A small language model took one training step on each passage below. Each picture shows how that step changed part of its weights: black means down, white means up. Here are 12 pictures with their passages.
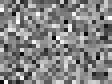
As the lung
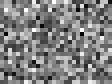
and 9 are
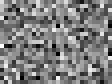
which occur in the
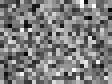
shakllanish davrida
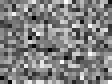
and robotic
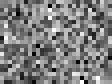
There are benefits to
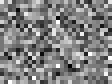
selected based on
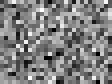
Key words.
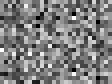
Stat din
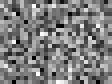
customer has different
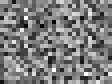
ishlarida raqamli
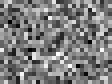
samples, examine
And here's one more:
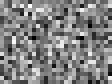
This confirms the
